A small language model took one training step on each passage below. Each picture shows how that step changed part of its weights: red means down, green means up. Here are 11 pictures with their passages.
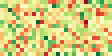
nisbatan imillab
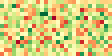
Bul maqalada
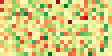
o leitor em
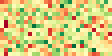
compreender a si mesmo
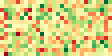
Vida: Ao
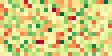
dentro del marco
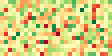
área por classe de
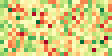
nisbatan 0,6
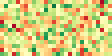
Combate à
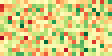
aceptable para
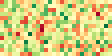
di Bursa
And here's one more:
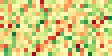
scarse su gran
